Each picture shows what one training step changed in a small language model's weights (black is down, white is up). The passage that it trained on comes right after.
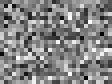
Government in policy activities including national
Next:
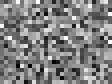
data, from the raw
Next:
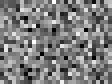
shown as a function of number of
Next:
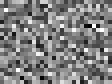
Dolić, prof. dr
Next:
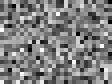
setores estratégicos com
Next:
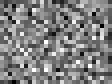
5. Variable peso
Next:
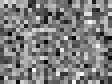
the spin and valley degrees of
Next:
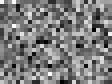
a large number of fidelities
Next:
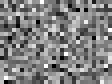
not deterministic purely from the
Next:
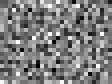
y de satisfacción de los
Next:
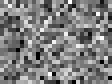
After curving the boundaries,
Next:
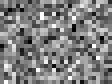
(trained on clean data)
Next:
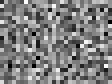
Adagrad caused the error to
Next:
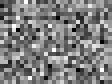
of the master integrals contains
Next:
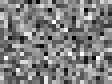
we want to detect trends
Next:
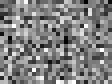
of fitness function of each
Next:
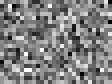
hayoti va asarlari,
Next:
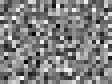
wheat. This paper reviewed
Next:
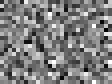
Abbau wurde durch die
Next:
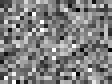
not being integrated over, and the
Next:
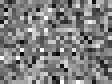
the territorial aspects of
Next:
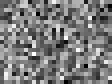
overgaan tot een
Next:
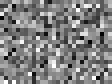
Hydrogen (A =
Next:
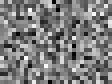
öz yeterlik alt
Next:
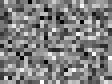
island. As already discussed by
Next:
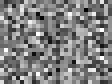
*Computational and Information Sciences
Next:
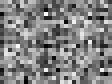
Physics, University of Science and Technology
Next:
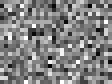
mechaniky. URL:
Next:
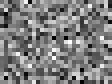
an asymptomatic, stable
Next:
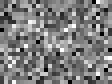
consists of two parts, part 1
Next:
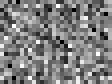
also showed a peak at around
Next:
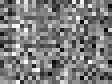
of Medicine, professor of
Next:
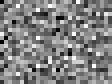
specific research sub-fields,
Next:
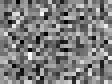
determined by the bulk gap and
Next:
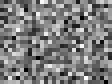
gastro intestinal
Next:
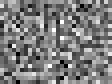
on bacterial assemblages
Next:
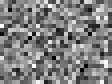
droit par le biais de
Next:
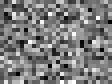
was conducted to know the extent of
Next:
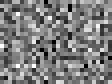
mechanical properties. Fig. 5.
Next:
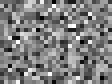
[11] recently reviewed the
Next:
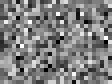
bo‘lib, xususiyati
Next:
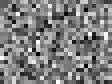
el trazado de diques
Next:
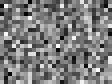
solution. \end{enumerate}
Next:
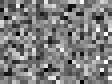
eseguiti da altre
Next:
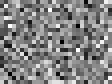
Strength of Jelly
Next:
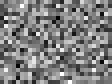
maintaining cell cultures⁹.
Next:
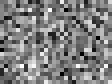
ile Şema
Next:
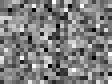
groups without harmful habits,
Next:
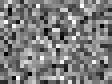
performance. As a result, further
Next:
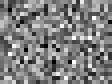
throughput (25.74
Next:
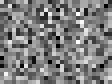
în italic pentru
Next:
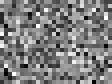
Type of access <ul
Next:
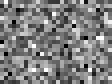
Km2 bajo
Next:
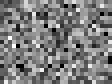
and the required cooling capacity.
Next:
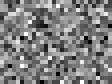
they can attract audience
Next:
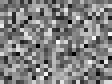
Agad Tantra,
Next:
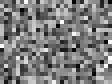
in the depicted elements. For
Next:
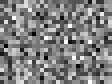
process $(H_l)$ in
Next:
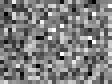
was placed on the upper
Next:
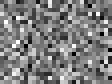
probability, permission, ability,
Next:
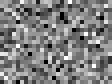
includes of descriptions, diagrams
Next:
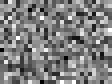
one order of magnitude. This behavior
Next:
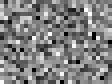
y progresivo en los
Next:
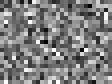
Imam Muhammad
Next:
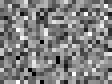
sistema, a variação
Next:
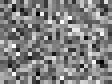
vertical jump ability similar to
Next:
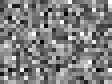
мне, и мы
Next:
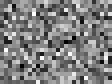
innovation, as well in terms
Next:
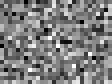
improve the situation with respect to the
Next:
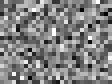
(transmission voltage ~600
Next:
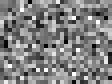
that is, on a relative
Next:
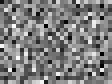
Daydream) positive
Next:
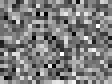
highland areas of the country to
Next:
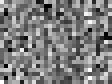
the uncertainty budgets for
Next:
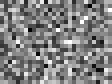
davlatlarda konservatsiya
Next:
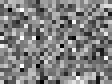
para lograr una construcción
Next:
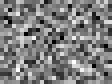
pronunciamiento. Por
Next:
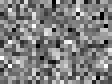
vaqt ajratish
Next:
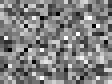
for parity-mixing
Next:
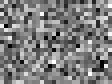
require the targets to be
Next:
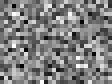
emptiness, an alternative solution
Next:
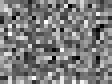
теоретические исследования
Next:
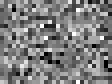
nutq malakasini
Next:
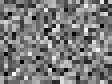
As camadas externas da
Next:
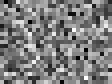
\sim M_d$ and
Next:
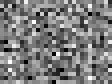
Power, adopted by the
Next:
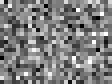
the global irradiance 1
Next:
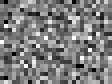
signal in FIG. 4.
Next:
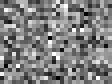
on intention. Intention is
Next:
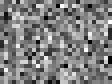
might be misdirected,
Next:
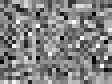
2: List of a few
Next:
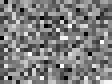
recovery efficiency for metals and
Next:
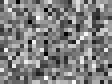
a set of files and data
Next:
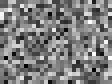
the Ambon City area has
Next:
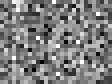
важного этапа
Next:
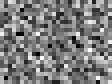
the currency-exchange
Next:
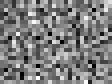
the increased width of the angular momentum
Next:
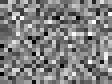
complex spectral variable, the matrix
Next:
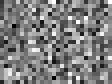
the first two overtones,
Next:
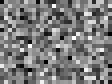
the first number of years.
